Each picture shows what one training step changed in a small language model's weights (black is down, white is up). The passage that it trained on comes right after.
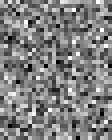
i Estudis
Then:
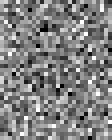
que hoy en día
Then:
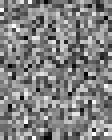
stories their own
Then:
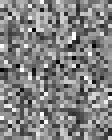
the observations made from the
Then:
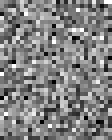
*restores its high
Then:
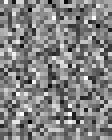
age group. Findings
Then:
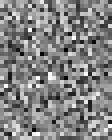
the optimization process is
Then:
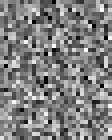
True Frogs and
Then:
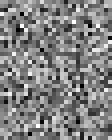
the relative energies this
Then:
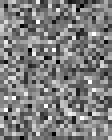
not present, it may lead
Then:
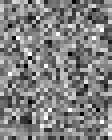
and above. The race
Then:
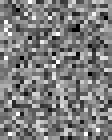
mass, and 2 MeV
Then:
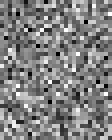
antiquarks. The
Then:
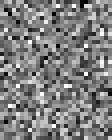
tuning curves,
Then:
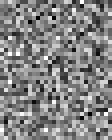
This framework establishes a
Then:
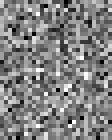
fluctuations in
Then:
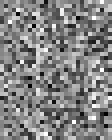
addition, the area of the
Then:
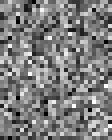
the distribution of sources are given
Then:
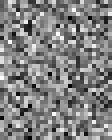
to be added to research
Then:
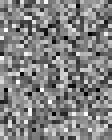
on a $2$-dimensional
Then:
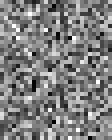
2024. Modern Model
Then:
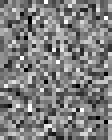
and Ultimate
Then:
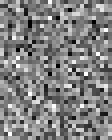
India. ³
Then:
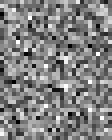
guesses" to be
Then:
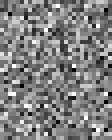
**Collaborating with
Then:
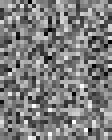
of the line vortex
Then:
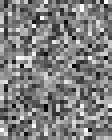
o final dos anos
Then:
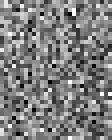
of that breaking to
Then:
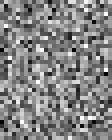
the dead-time is
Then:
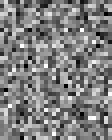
shell, and is
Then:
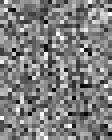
was determined by the number of
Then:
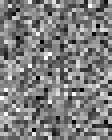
– Modelo 3D
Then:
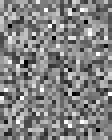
density profiles in
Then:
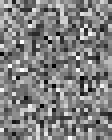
necessary precondition for
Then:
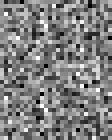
для аналізу
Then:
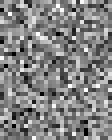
can be traced to its
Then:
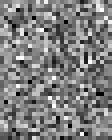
its stable classical
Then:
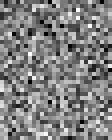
to position the skull
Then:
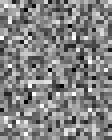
level $L$ structure.
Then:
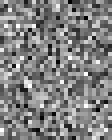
of multiprotein systems
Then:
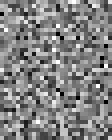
preloaded and
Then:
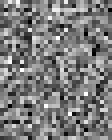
calling designated phone
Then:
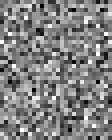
Keywords: physical
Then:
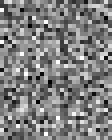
this stress for other species
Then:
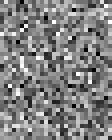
its protection is important and
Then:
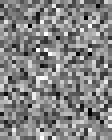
revisit the connection
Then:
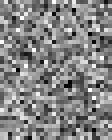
members so that they can
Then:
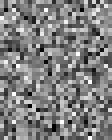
topological defects.
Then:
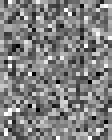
ham o'qitish
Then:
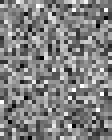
of Nigeria at
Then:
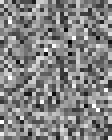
include two other dimensions
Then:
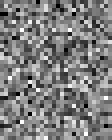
study were obtained from the
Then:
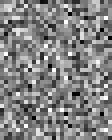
Request a modification
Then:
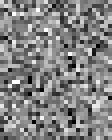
phase focuses on integrating
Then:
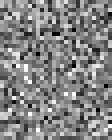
the data. For example,
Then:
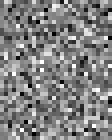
ethanol solution
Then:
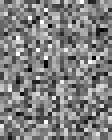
substantial latent
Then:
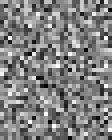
Test Amount
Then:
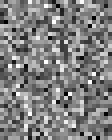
systems' quality. While
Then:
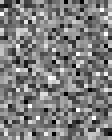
a rich phase diagram
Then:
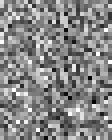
in the current year. Table
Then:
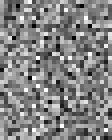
- belgilashda
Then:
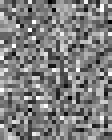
La formation des habitants
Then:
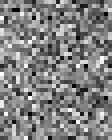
while allowing for a
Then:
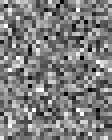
send cold air
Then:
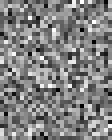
the outpatient
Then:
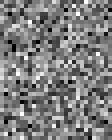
déficits motores
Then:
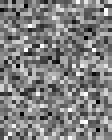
particle-hole symmetry,
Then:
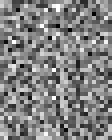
beginning on the
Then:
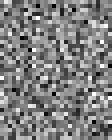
speed of the dominant
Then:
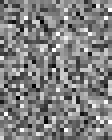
for slot die
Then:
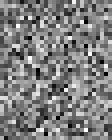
context of turbulent
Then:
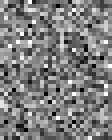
which was cut to
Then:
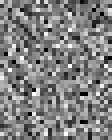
point of views towards
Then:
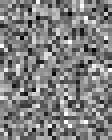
correlation between the efficacies
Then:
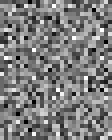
.9$ are required for
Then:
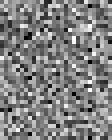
no significant difference in terms of
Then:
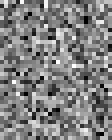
two gravitational
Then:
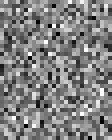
of ferromagnetic
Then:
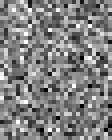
return to home
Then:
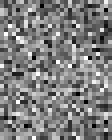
de omgeving.
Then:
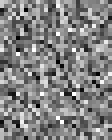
is left is to deal
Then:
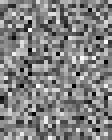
yuklar va transport
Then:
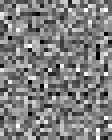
Khosrorad et
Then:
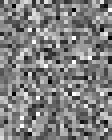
mayor profundidad y
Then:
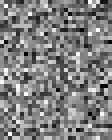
sociale, a contrario
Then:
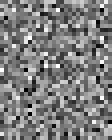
average of the BGC
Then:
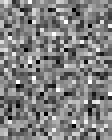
observed although the photon
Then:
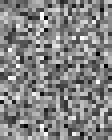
these claims,
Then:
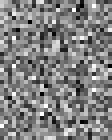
some critical point, the minimum
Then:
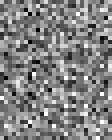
Personele Ek
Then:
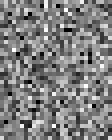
pavement management /
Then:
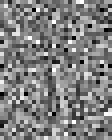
is a genuine
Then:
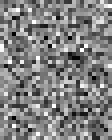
theory and use them to
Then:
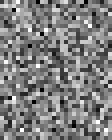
provision. Considering
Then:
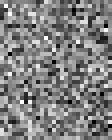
takes in the tool
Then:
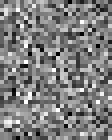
wäre durch die
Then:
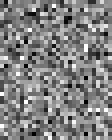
$F_\pi \sim
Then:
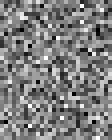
This explains naturally
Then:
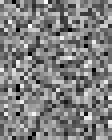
старину до
